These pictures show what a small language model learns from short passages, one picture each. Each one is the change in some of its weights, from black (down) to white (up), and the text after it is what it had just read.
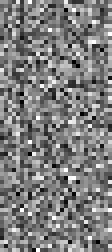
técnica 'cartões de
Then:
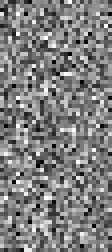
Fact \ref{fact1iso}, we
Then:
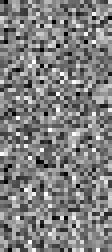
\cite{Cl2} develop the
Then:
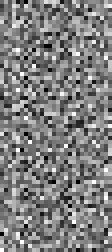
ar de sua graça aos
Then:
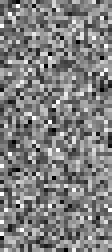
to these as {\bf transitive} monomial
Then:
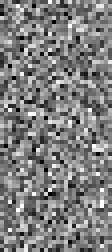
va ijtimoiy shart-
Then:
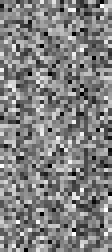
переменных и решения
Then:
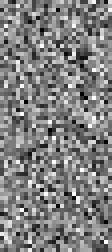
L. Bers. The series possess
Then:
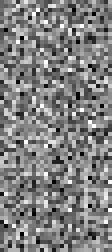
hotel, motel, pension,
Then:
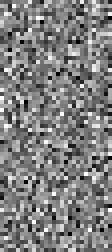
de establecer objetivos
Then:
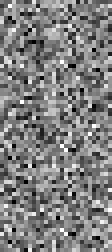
foydalanish orqali
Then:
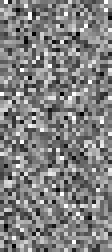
parameters can be found in Appendix
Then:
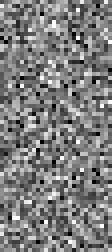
que experimentan mayores
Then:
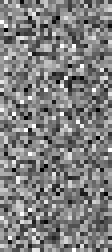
quello filosofico e
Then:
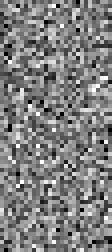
investitsiyalar miqdoriga
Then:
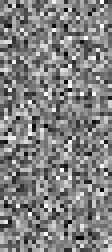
numbers and stated for instance in Theorem
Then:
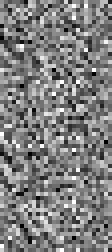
poluentes pela indústria da
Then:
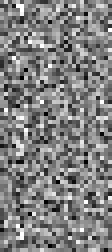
>0 \,, \] in terms of the function
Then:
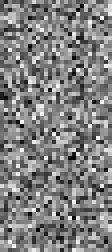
5. Temirova K.
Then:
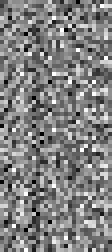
vaziyatlarda o'qish
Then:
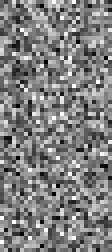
graphs; analysis and control of
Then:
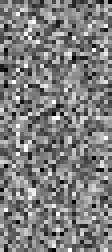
- O'quvchi musiqi
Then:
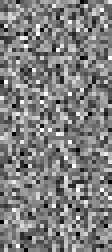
J. Math. Kyoto
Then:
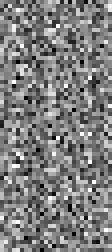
maydalash barabaniga
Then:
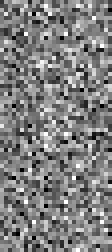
discrete conserved quantity
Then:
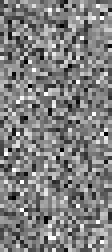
such that $E=F_{|X}$ satisfies
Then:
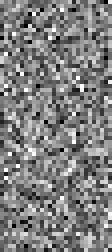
interior. Los beacon distribuyen
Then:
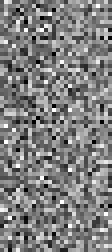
and hybridized approximation for
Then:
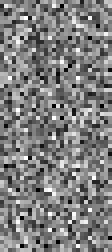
baholab, ularning ko'rish
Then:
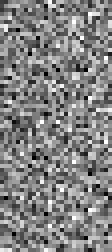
(or compact) tori and the second
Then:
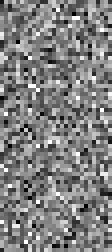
then the representation will be decomposable.
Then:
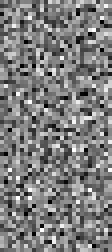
ce fait, l'étude se
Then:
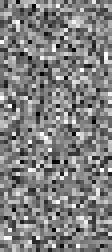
(1) dev çukur
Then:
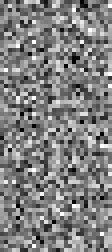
ходимлар ўртасида
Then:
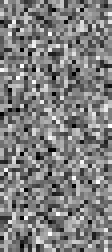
the Ext-projective
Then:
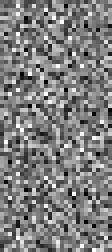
\end{lem} \Proof We have
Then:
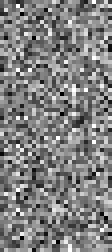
em diferentes esferas sociais,
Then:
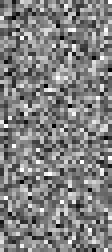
finite sum of elements of the family
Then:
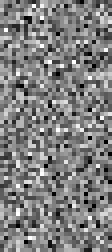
Arbeitsprozess Wir
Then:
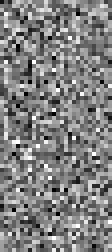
(relative) degree of sections in
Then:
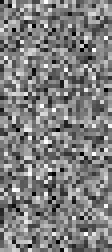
livre exercício dos
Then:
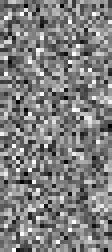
Les inégalités $0\leq
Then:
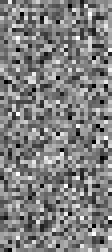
esa tuproq tarkibidagi
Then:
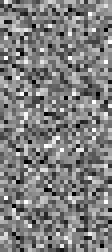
is simply connected and connected,
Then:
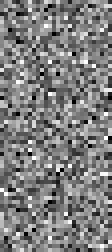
además se espera lograr
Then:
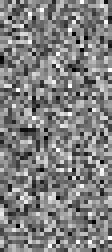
the notions of weak existence and
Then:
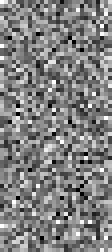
kapitalning yetarililik
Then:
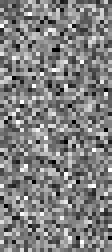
homomorphisms of $F$ onto
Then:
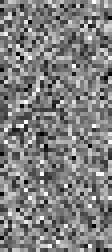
(2002), tales valores de la
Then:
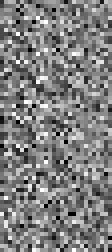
Regellehrperson in ihrer
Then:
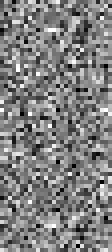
for any $q'$ in the interior of
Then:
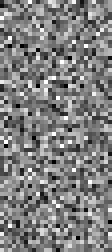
moment of the step distribution is
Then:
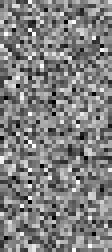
en place sur sept prairies
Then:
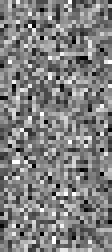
ta'lim olmoqda, ushbu
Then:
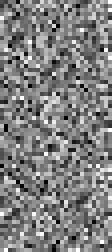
of permutations of order $m$. Now
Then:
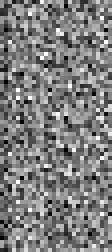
- Agam Ibnu Asa, A.,
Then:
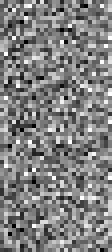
закладах вищої
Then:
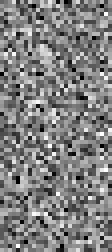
was with the uncompleted trimming
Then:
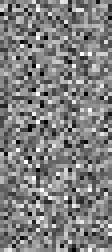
Muhammad ibn
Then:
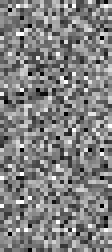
Шу билан бирга,
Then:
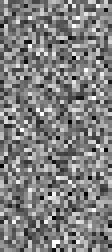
den aard dier bezwaren,
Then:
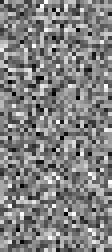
second derivative using the matrix
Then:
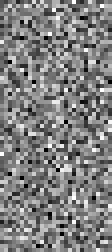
виконання. Предметом
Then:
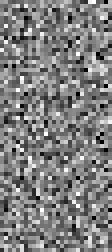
Corporation. Wij hebben de
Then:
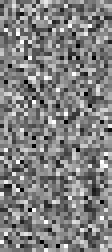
savollarini o'qib tog'ri
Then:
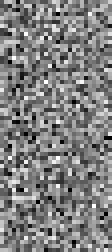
complex structure is Stein, see Remark
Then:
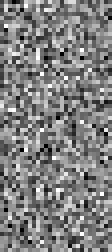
como penas). El ámbito
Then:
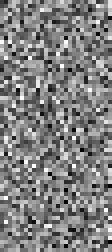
de problemas de la piel,
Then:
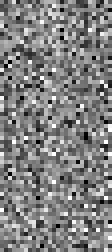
используемые в
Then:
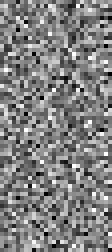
other anxillary data files
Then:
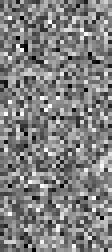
$\mu$ will be variables and $p >
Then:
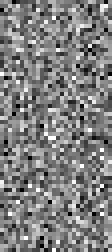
[4: 20] Bul alınǵan
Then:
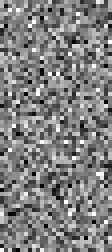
the imaginary part of the
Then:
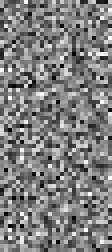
and Noufel Frikha.
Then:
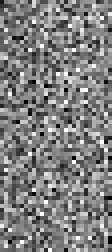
that the following relations hold true \[
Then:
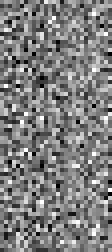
first goal is to identify what
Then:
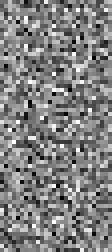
edilmesi konusundaki
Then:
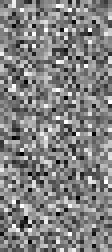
similitudinile între
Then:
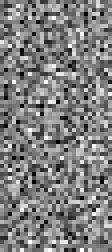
\cite{rcinj}, it is proved that
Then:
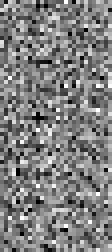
Madrasah Ibtidaiyah
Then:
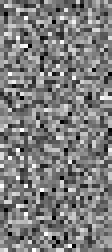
desolados e restritos aos
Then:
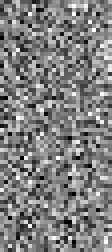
$, since $ \eta^R *
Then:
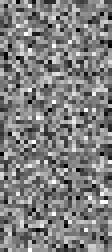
Ushbu texnologiyalarni inson
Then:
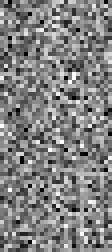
combining the terms with the same
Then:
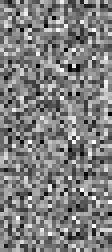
marco de una ampliación de redes
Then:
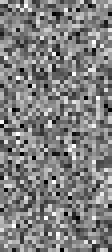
$T$ of the Lie algebra $\frak g$
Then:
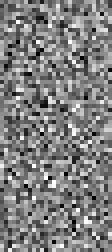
With this notation \begin{equation*}
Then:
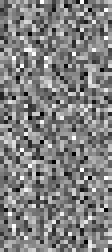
(primitivamente seriam
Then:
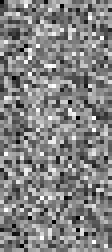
history, focusing on topics
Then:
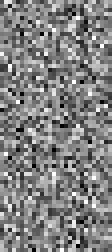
uses Literature Studies,
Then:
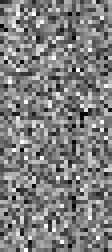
Banderas, Elena
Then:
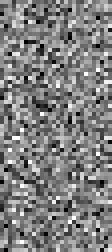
va xalqaro tajribalar ham
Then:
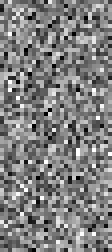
ijtimoiy tarmoqlarda
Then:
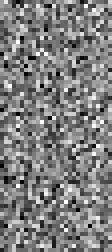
H, Wang S, Hao J, et
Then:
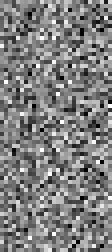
C.E. Shannon and
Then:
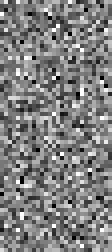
we prove the pathwise uniqueness,
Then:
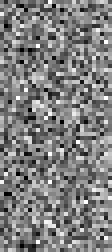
\State $I' \gets
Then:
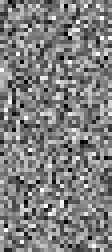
a^{0 \tensor \infty}$). We
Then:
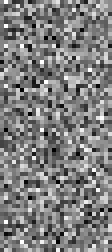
How do I cite generative AI in
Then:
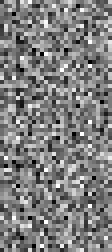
by expanding and collecting
